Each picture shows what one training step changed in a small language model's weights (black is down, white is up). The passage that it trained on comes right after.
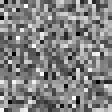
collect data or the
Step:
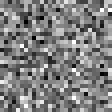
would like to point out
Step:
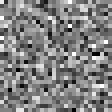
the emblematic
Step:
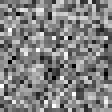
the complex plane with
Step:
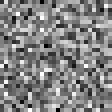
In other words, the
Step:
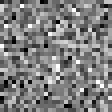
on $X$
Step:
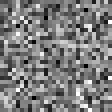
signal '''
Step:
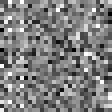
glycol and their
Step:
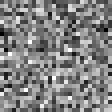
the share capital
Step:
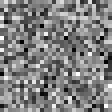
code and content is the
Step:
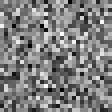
and CO₂
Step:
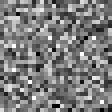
the sample, light is
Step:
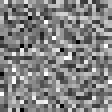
digitalization on the project
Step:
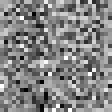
construction of these free
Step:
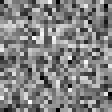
EDS analysis
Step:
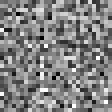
the same form as the
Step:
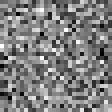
the signal to noise
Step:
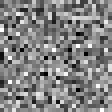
the compatible
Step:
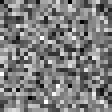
sharpens a
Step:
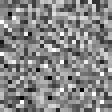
and consequently the value
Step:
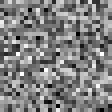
in this paper, is
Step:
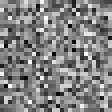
from farmers without
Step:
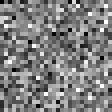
bundle $L$.
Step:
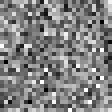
details and additional results).
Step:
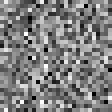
extensively as they
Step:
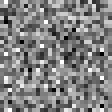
uncertainties were finite
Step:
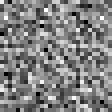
adapt the order
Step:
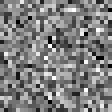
ρ is new
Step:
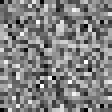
two π
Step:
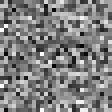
generated pure submodule
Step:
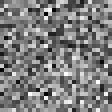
for SSIM and
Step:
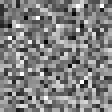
one by one. Since
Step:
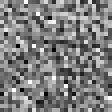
two regimes,
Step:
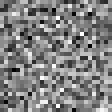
where in the last inequality
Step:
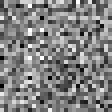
was analyzed for
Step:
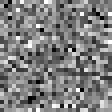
endowed with a
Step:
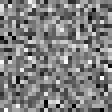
presenting the full
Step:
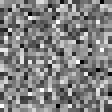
2 K. The
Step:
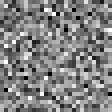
their different typologies of
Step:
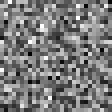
and erosion or
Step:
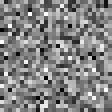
intelligence system
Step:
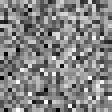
been increasingly used in
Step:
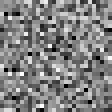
these solutions, we introduce
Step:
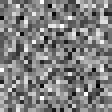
(\bibinfo {year}
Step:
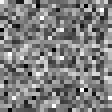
almost vertical
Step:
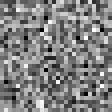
$Du$, and
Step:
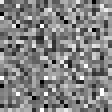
the Effect of
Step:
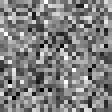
energy of a system by
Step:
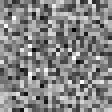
and better described by
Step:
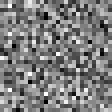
and to engage in
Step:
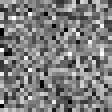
panels appear to be
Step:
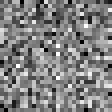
and legislative
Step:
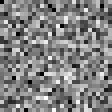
model fosters
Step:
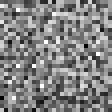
$C$ of
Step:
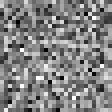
they had lost their
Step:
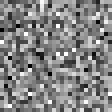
redundancy of
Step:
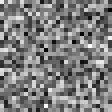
specimens Reference
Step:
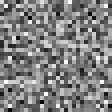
along the iterations
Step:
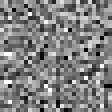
multiple Weyl points.
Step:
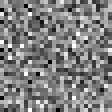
probability distribution. We consider
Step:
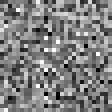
$f$ is continuous
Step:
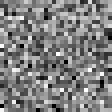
we first study the convergence
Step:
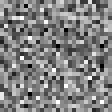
Majority of the
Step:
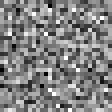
to origin of life
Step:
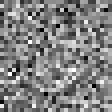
text (target
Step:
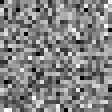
sum of any two elements
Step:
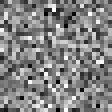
Technologies \\
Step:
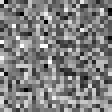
Experience in
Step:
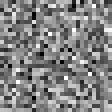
of such data. The
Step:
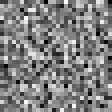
workshops were
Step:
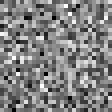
an ``approximate
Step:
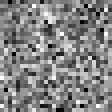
B \rightarrow C$.
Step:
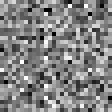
GCs are part
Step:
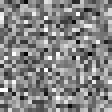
disposal or
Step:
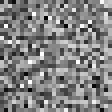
a smooth family $\tilde
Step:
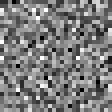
work was divided
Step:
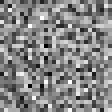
In the two next
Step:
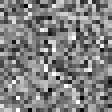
fitness, high
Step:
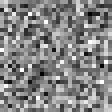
surface. In the
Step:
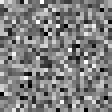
negotiation by
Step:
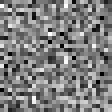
a claim of the
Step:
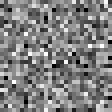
\een Thus we
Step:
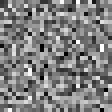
starting from the
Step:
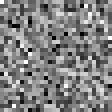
transaction costs into
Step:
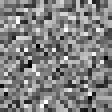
the first election you
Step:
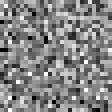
discussed in section {\bf
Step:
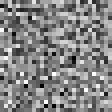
a limited amount
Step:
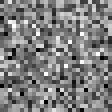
The probe spectral function
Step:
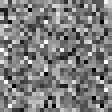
parameters were all positive with
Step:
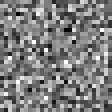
the form of an extended
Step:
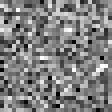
in $C_t
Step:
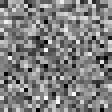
find the critical value of
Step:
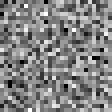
framing, one
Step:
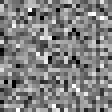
ten crossing
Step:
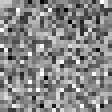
Let $\tr$ be
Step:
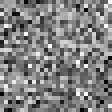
summary and the
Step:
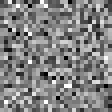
report the performance of the
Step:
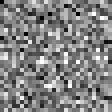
crosses under any another
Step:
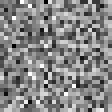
The results were compared with
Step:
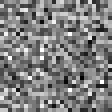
the first European
